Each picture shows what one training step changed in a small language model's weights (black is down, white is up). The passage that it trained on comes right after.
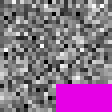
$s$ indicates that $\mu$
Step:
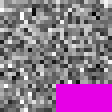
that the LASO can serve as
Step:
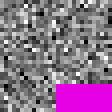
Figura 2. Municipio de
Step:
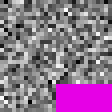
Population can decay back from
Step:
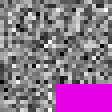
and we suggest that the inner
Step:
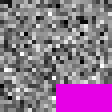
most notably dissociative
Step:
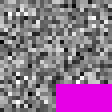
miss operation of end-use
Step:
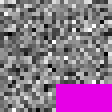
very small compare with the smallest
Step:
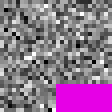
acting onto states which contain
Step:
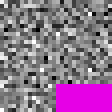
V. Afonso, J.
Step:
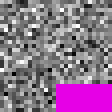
The SBN collaboration
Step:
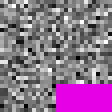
и заболеваемости
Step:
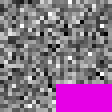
and Ukraine's critical
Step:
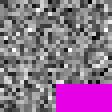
mechanisms in wound
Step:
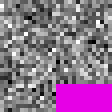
With more concurrent applications in
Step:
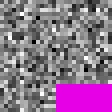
Title: Fractal analysis of
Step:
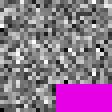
life. The recent
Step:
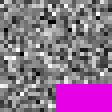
temperature and magnetic map
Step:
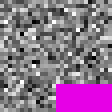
naturais, mas seu
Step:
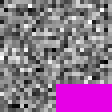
её можно
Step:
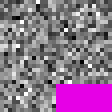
\subsection{Deformation of the
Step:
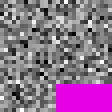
with divergent terms become
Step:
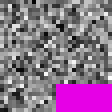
and the evidence and the
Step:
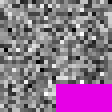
technique was estimated at
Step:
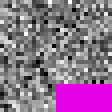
This implies we may be able
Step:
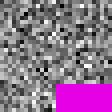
is largely uncharted
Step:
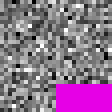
SSR-dən bu
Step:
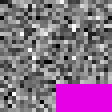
stayed tucked deep
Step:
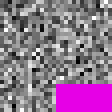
timbuktu in
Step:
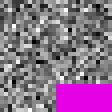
not pathognomonic.
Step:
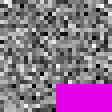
frequency showing a slowly
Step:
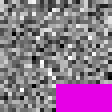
which are compared to the fitted
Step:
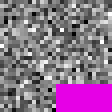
que se encontraba
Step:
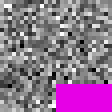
small gravitational force acting
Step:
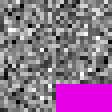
DF scattering on the
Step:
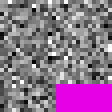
Yuryevna, Associate
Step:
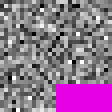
integral $\int_1^L
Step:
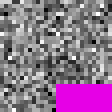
basis where $\langle \Phi
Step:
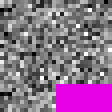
What have the churches
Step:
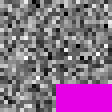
to the permanent emissions
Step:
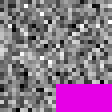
the bridge, bow
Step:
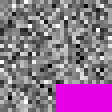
education is calculated to bring
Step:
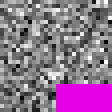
Las redes que se forman
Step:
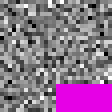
recommendation performance. Large
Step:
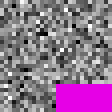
making smarter decisions
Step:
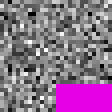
pre-erased flash page using
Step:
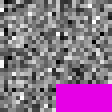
thousands of MBHB
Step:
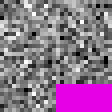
via spin coating,
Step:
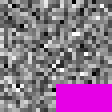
and SMYD5 have yet
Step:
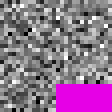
(LW) and solar short
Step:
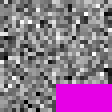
Kirish: XX asrning
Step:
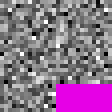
no caso da restauração
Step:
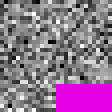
neonates: prospective
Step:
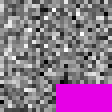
and H and L in cm
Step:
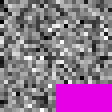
(2.26) can be found in
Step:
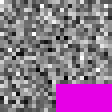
longitudinal proper motions at
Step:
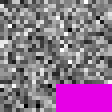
in 5G are discussed.
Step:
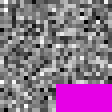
alunos são voz
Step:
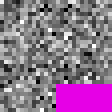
young people.
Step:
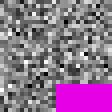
given in SI Appendix,
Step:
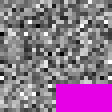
how the gold samples in each
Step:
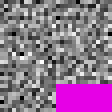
y frutos son
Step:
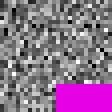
HRMA values). For any line
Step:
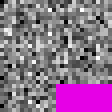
modellari, sintaktik
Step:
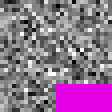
detailed models, we apply
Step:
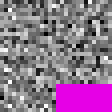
2. Melakukan
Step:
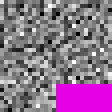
fewer tool calls.
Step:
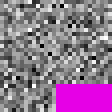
empresas que melhor
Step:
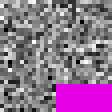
que as produziram não
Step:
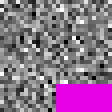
cross-sectional study to
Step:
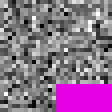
on exposure to UV radiations
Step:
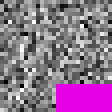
To examine the potential of the
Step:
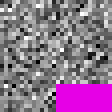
addresses classical and modern
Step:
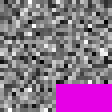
writer adaptation for
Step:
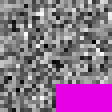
information, but result in audio
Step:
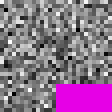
motorning stator va rotor
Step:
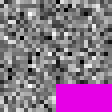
in uncontrolled manner,
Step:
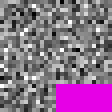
2022) Alternatively,
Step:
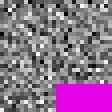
Taking into account other studies
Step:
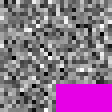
acid and 4 g L⁻¹
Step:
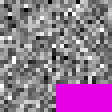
of various professions is
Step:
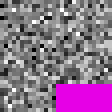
by imposing the uncertainty
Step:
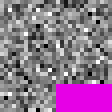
in FPGA, which
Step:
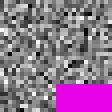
in MDIS-NS.
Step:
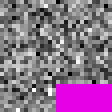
bilan tilga olingan
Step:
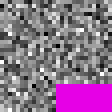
Grants and Projects
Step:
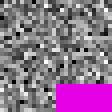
below $\Lambda$, the
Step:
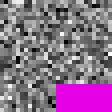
decay modes as the above,
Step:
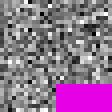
adult respiratory distress
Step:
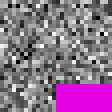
morphology was based on the
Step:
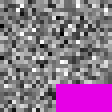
se confruntă cu
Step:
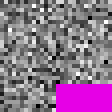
usage. In this sense,
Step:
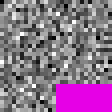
se refiere la fracción
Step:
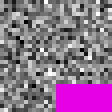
We apply our method to the
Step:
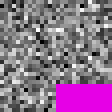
(e.g. pollution
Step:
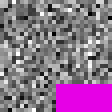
the complete dataset. This results
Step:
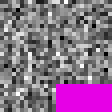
SHAXS ETIB
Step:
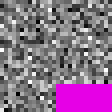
influential legal definitions
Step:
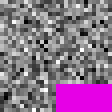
is no longer valid.
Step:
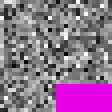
December 2017 at the
